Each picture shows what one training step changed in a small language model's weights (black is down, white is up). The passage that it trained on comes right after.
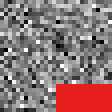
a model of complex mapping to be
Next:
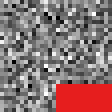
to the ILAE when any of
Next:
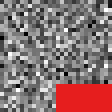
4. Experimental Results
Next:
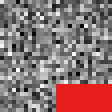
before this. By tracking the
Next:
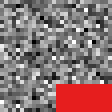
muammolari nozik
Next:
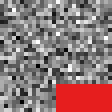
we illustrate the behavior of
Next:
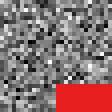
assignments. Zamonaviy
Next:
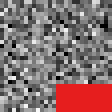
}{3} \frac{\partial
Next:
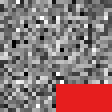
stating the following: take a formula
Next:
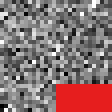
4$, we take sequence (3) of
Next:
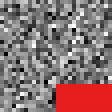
Цивунін В.
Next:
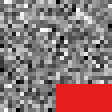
uchun juda muhimdir.
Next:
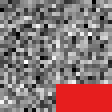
Within restricted zones, no
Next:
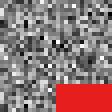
talent in which their students are
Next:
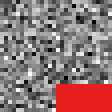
weight-loss (Table 1)
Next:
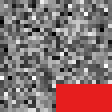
of the relevant dimension--measure
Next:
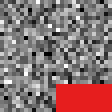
to control the $V_{p,
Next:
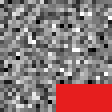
des parents haïtiens
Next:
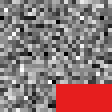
a Dirichlet character modulo
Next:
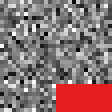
Paris : Foucher.
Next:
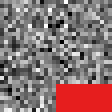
different shaped and sized
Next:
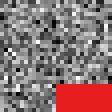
resultant optimization problem with a set of
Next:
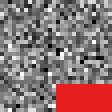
tails of $\Xb$ has
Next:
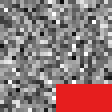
a conocer la importancia del
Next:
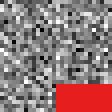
made, it becomes evident
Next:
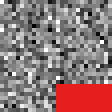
stewards, metadata
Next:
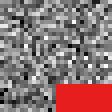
and $\C$-motivic Adams
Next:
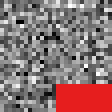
no canteen, • no
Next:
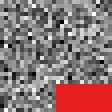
3 contains estimates of rate of convergence for
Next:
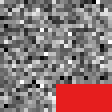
holatini aniqlash uchun
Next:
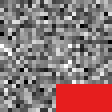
also achieves a commendable final
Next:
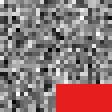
For $n=2$ this is the
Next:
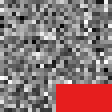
techniques, such as slot die
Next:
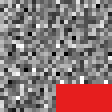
the use of fixed cost in the operation
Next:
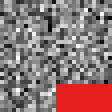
$C_1$ is a positive
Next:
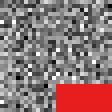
the above hypotheses on
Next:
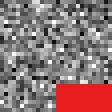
cobordisms between them. Thus
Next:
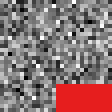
in de tekst onder het
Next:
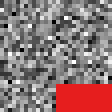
be itself indicating a poor general
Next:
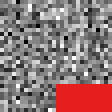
category - a notion introduced by
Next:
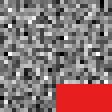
2. Ҳакимов
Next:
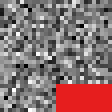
the analytical point of view.
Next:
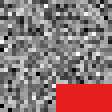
holati, rivojlanganlik
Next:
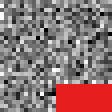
In this way, we obtain the
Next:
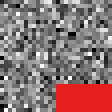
the Ohio Department of
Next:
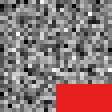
naast het gehele simplex
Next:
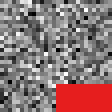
de los desequilibrios
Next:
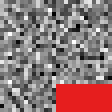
tangent bundle to $M$,
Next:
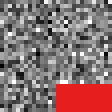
Management 10 Cheung &
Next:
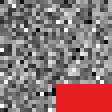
last few decades,
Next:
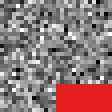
shear experiments in order to
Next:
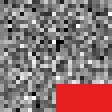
remaining 9% had no opinion
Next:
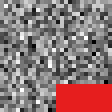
product with the Koszul complex for
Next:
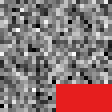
with a focus on maximizing social
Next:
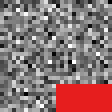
forma adequada. Em
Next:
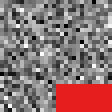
pays attention to and
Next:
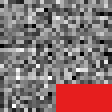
researchers applied Inception and
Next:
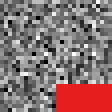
any control over the mixing conditions are
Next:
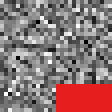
Pakistan. As a nation
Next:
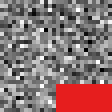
We may safely say that but for
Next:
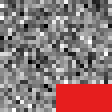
Finally, observe that the argument
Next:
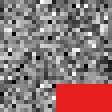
Bu o'rinda juda
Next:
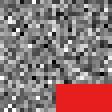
90% of the total weight,
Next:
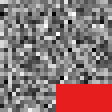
on the volume of their physical activity
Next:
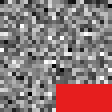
de statique chimique*.
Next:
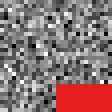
The forgotten topological index is
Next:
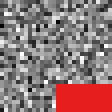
сочетающие товар
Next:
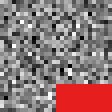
the desired delivery time are
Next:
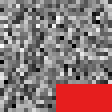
the essential role in the construction. Let
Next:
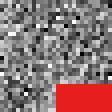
the $1$-form $\gamma$ given
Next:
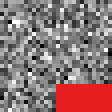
Helmut Hofer ed.,
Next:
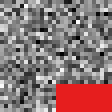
borrow two examples from the
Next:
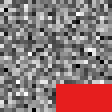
productivity usually exceeding
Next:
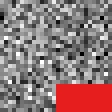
organizational productivity (Alagbor
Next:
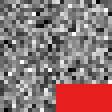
estimation of the unknown error
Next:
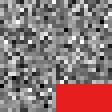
of artificial satellites
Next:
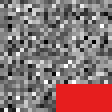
The first author was also supported by a
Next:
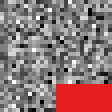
data themselves with little
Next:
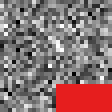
25 in the mixture case).
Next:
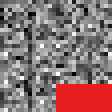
follows. \begin{align}
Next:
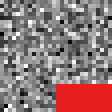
emerged from the theory of
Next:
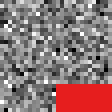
procedure of the first experiment is
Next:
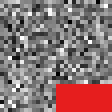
(16) por la interfaz.
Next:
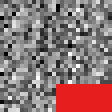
И.П. Иванова,
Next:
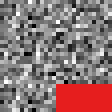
for $1\le i\le
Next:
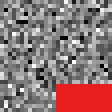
play an important role in regulating
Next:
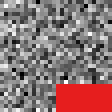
the Tooth Root Safety
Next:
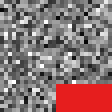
an integer. Write the factorization
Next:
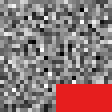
as anadiplosis has
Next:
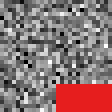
than other ways. We are at the
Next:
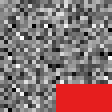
\noindent NOTE: For the volume
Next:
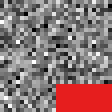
is connected to, and interacts
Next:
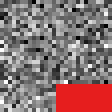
of the commercial VR systems,
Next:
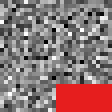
trees containing a given
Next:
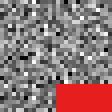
що полягає у
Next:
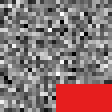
analytical techniques connected to gender
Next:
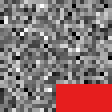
rins e pulmões. A
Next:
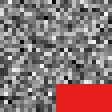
3: Zone of inhibition
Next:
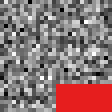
ибораси орқали
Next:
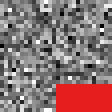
For semidefinite and second-order
